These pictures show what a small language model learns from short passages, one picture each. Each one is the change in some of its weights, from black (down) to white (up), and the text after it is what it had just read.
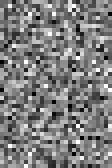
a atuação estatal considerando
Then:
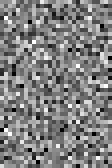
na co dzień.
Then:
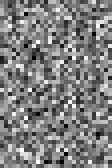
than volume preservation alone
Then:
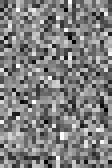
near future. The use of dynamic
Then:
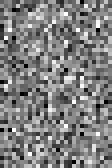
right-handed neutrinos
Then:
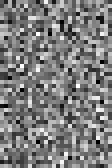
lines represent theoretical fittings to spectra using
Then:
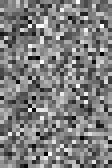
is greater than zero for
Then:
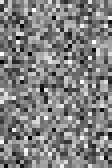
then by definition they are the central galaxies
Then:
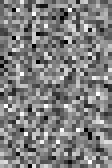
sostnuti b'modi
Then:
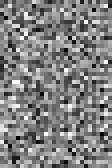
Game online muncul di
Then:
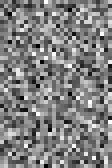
policymakers in the issue of
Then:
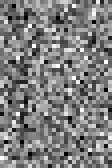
and spin distributions which are determined also
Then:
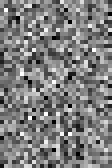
repede și cu mai
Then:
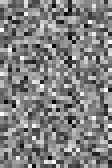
For a review of quantum random
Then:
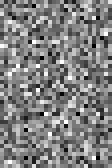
polarization. Future work will focus
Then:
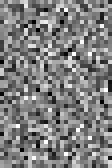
contain an error of a factor of
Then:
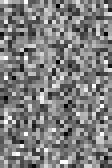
if $P_{\rm max}$ is
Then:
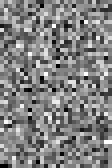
James Webb Space
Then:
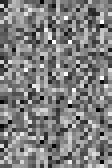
г. на вр.
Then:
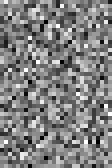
и педагогической
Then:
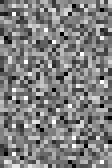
силу с 1 января
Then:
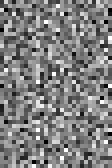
ta'sir ko'rsatadi.
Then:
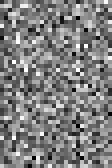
chileno; o
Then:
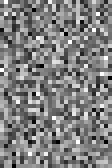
bemor bo'lganida
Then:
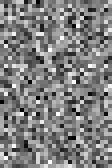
Chr. Clairmont
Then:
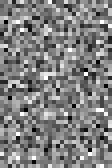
how aspects are weaved into
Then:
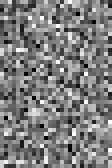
solution that can be evaluated for any given
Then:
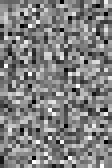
as} \quad h\to
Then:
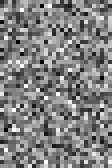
the observational times were also
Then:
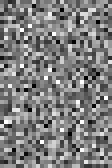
Relative Intensity |
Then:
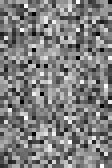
is no upper limit of $\approx 20
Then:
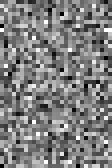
C-C, Zhu
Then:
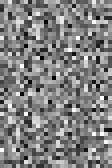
siswa. ABSTRACT
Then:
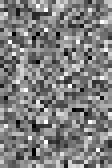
de los casos—como
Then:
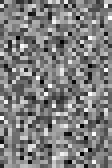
Respublikasi Oliy ta'lim,
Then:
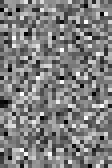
\end{figure*} Another major
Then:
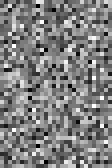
Namíbia e
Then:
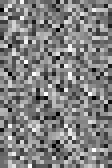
are generic frequencies (in the case
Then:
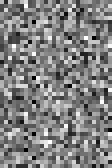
name of the whole
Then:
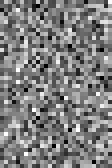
que va a ser estudiada, para
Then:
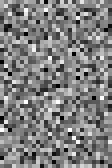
are basic statistics recording the
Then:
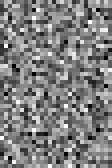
tomoni uzoq muddatda
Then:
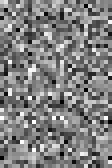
3 diharapkan mampu
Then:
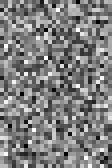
width. Therefore the $\alpha$ width
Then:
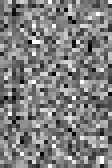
the most remarkable thing is that
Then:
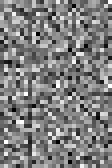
stansiyası” və
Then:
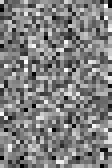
state of a single quantum system with
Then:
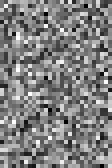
network learned the best results. The
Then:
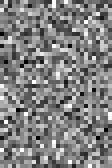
– Muhandislik
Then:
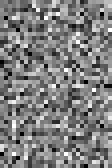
atenção cuidadosa da
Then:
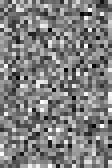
They comprise mostly bright and
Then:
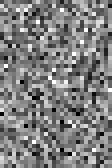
measurements across 7 isotopes of
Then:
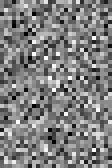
pointing. *Gesture*,
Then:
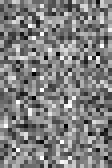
critical exponent $\nu$ of the
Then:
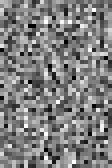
Phys. Rev.~D 54
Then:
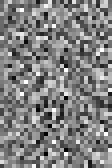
the beam pulse structures planned for future
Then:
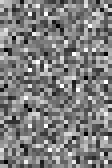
EL JAAFARI
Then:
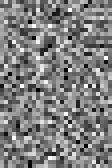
hajmidan kelib
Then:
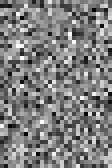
the agent cannot adapt to new
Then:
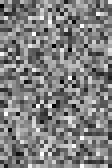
solution is the first to tackle
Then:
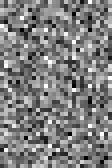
we have plotted the marginalized
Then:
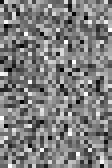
equilibrium corresponds not to the absence of
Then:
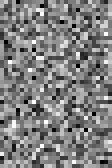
e incognito volume
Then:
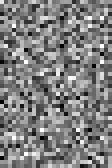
driven process has been naturally
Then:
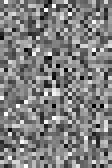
bilan jixozlanish yoki
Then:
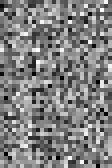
processos ou inquéritos
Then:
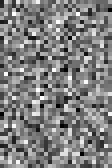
tasdiqlash va uni samarali amalga
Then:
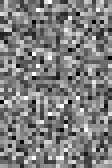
va natijasini belgilaydi.
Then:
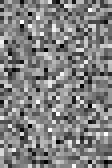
thin mirror optical
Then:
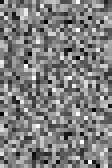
muhacirlerin de
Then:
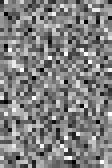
com documentos informativos da obra,
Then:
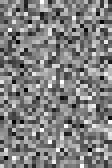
the momentum flux of the unmodified
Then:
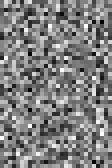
bo‘yicha bir meyorda
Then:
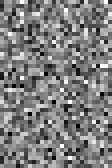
la vida productiva en las
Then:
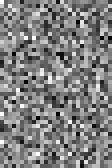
model's St\"uckelberg sector
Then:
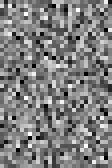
Fig.1(C). We denote
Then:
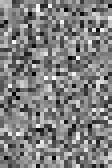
the single-band Hubbard
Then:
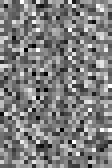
tính tới
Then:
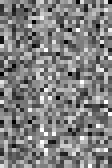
second term is the leading-order correction
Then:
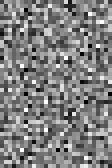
has not yet been tested.
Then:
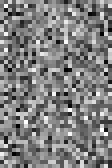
account both contributions of exchange energy and the
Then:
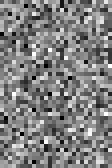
theory of flocking:
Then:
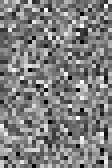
бошқалар каби
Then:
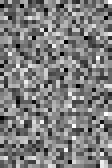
distribution at the interface. The
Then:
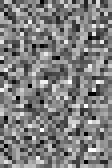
(Hottori et al.,
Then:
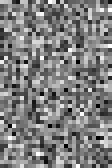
Energi matahari yang
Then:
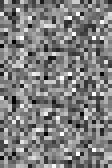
sur internet et que ses
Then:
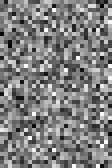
indicated by the right - hand
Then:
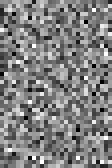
von Erosion betroffen
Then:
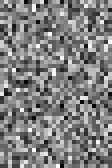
simulation's mechanics (the
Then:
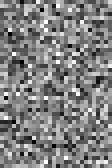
limit, \begin{equation} J
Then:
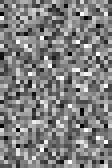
поважних ¹⁷
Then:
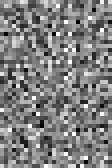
$ However, we know that
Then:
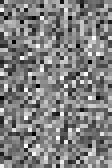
is very homogeneous as demonstrated in the
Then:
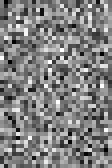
extension of the common LRA
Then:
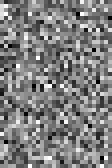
by duplicate values. Using
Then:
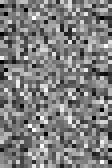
for our present result on the basis of
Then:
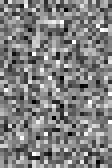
regime of weak monitoring, we
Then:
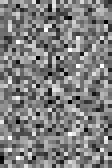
має бути одним із
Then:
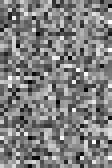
the proposed method produces a relatively
